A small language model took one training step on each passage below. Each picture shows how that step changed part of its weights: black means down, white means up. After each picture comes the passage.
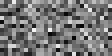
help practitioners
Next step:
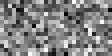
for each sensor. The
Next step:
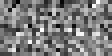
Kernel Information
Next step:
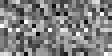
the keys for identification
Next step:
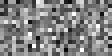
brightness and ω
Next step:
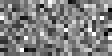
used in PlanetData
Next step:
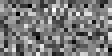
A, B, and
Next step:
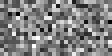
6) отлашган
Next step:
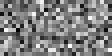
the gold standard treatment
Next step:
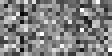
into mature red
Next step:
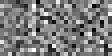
rivojlanganlik va
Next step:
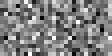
individuel centré
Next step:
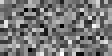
wish to argue
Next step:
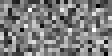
of antenatal care
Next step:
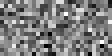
que generan. En
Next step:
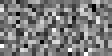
text, and 4.
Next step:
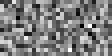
and were divided into
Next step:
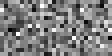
trend of groundwater
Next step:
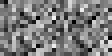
building construction. Based on
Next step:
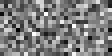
the pre-yield
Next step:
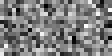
results. In the case
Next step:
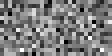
Chang Cardiac
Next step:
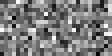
de theorie
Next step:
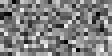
oʻsha keng
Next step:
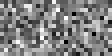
fact, it requires the
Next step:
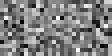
den arbeid in
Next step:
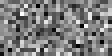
va ularning aniqlik
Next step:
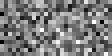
some content categories to determine
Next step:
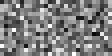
informal survey was also
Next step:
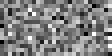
organi tomonidan hal
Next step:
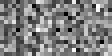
and testing of the clinical
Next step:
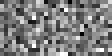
research in the realm
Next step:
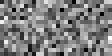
rubber parts from
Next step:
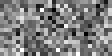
yechish kabi
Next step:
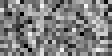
summary of the
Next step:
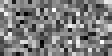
se halló
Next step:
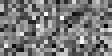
to confirm a
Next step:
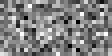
виды работ
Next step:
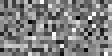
we tried to
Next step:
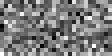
la posibilidad de
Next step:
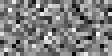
collected as part of a
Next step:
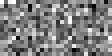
et Société
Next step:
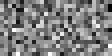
for children under five years
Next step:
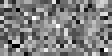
antennas with single
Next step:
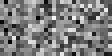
national educational goals.
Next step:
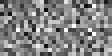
the Support Vector
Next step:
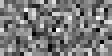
writhing has been
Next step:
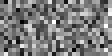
de imagen en
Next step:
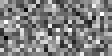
that provides stiffer material
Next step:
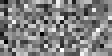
на объектах
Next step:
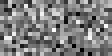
The results demonstrate that
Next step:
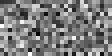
preferência por
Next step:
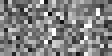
questions. 1. Sound
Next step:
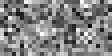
sensitivity, negative
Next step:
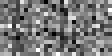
We have developed an
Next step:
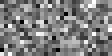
метод выявления
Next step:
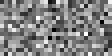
ACTP: 0
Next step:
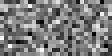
said, it is
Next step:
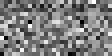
carrier coated
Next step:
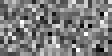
científicos e
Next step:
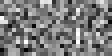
ignored if
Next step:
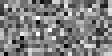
Com base nessas
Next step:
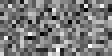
a large tumor
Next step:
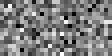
per saggiare
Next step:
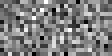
of solid deposits
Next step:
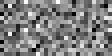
skin diseases or
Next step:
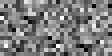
response due to a
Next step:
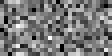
CREATION OF
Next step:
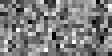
in our socialization
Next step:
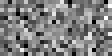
olib keldi,
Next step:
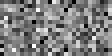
Kind darf
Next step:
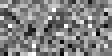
untuk menciptakan
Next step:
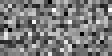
P. et al.
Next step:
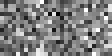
another organization, or based
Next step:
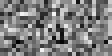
concernant la classification de
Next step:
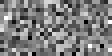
square meters
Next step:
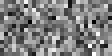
damage to the
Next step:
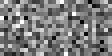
could not even afford
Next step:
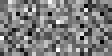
مقاله به
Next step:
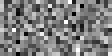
is very variable in
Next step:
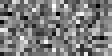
importancia de los
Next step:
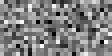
their children's use of
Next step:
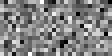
Education: Research. –
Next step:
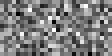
technological impact, in order
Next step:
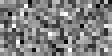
Conclusion Thus, we
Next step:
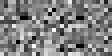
VALIDATION FOR
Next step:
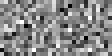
The reaction mixture was
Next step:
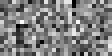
ml of deionized
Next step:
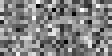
illness complexity was
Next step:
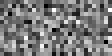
Pacific and
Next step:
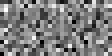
ya da alçak
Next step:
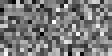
also a stronger
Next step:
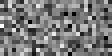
Controlling a
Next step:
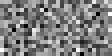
yuzaga kelish
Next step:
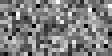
Kāvya like
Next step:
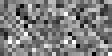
qobiliyatini rivojlantirish uchun
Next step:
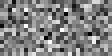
нормі 1
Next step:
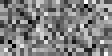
that reflects the decrease
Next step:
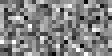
процесса. На
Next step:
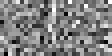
Le temps de
